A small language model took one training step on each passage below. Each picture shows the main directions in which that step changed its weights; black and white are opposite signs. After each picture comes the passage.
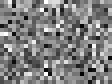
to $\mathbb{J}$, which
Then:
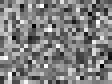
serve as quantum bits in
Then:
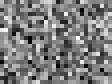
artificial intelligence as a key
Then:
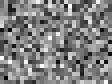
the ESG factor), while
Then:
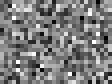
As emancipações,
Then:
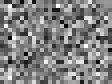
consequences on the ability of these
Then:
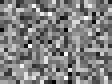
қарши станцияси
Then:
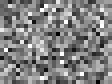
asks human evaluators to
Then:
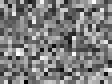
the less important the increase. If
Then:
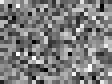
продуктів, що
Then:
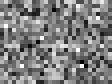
six preconception questions and
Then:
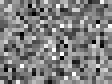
3.6GHz have been
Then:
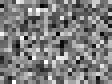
contradiction, as it is
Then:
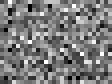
The above sequence describes the evolution of
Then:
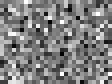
relatively general and is illustrated by
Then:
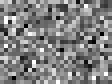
выстроить модель
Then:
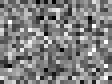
on university students F %
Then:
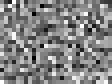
kondisi ini,
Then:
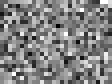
and $\phi(S)
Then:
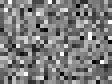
hybridization forces cause slight separation
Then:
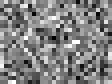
and kept frozen during
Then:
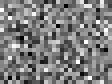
Fokker voor een
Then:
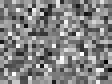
decir, analogando, el
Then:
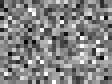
активно боротися
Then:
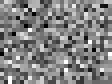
\end{align} Here,
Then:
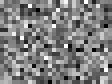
buoyancy driven flow due
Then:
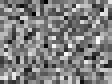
состояния по шкале
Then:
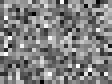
grants. In order to give
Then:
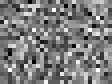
photospheric depth, the temperature is
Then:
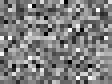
data; vegetation
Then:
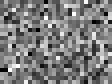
tahlil: adolatli
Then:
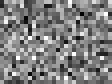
fikr yuritishi
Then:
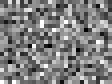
Networks ANN,
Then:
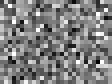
at the solid interface of the
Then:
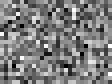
were matured and responsible individuals.
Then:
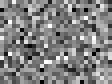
in low-resolution enhancement
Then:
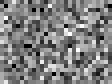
if we establish the existence and
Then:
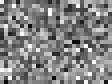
kini dan akurat
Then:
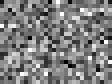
2010, como se resume
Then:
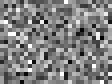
addition, the basis vectors should be
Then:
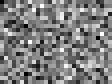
split' *Bilva*
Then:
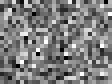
customer minutes lost
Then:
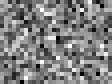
'verborgen' kant
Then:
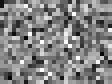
ва таржима
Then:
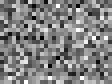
Argumentation for Generating
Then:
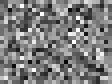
Universul Juridic,
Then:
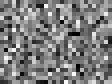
emphasis on service dependability,
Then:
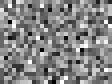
some sources observed by ISO at
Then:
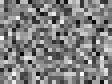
contours and SM points are
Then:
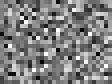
йўғон ичак
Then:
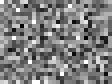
huquqlariga ham
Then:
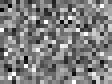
accept a deterioration
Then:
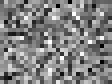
por crianças com
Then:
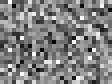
Uzbekistan, focusing on
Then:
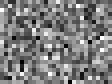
in this country in children under 15
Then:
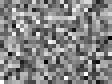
the different HPP decay
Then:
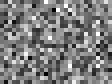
using thematic analysis supported by
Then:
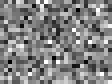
produk perusahaan
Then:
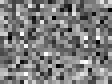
of equations (8) in
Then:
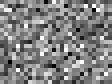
включениями в
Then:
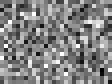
situations with 5 -- 25 independent
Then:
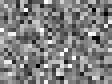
integer $k>0$
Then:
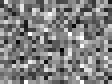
further consideration of this class of
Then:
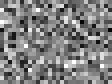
for almost all the allowed molecular
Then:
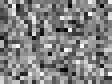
the overwhelming contributions to
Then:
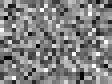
права, финансов и
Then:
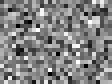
vantagem foi abrir
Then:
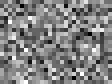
kadın ve erkek
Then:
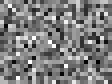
bo‘ladi. Shu
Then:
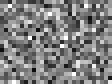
of the MC CDMA
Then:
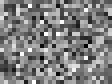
of Dean equation. Hence,
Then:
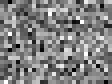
Mobil qurilmalarga
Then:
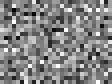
примере «Слова
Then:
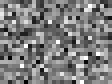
and the capacity to develop new
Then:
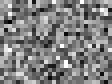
utilizado escalas que
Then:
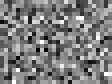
addition, it provides a number of
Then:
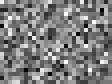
un tesoro en un
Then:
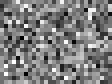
onto the ill-conditional
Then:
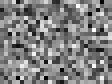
Cours des comptes -
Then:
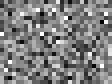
konzentrierte Aufmerksamkeit,
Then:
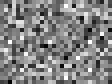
graph, of any topology,
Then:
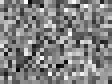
death still continues in the
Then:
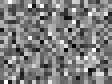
nouvelles crises
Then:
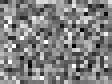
enhance the flexibility and strength.
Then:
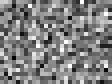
resolução de problemas.
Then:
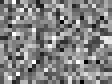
emphasis on the effects of
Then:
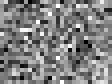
improved instructional accessibility and
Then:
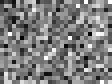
than the table 't' value
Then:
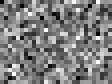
shaping the ethical behaviour of
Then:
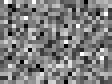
regression analysis, linear model,
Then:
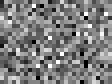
Flower Extract As An
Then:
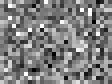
Employed mothers may have
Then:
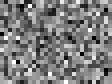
clear rules, the more effective the
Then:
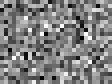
Concurrence in the presence of
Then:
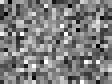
transition between the triplet states of
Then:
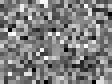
grounding grid have an effect
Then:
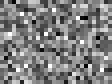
juntos"? En
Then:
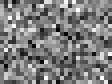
different OAM modes without the need
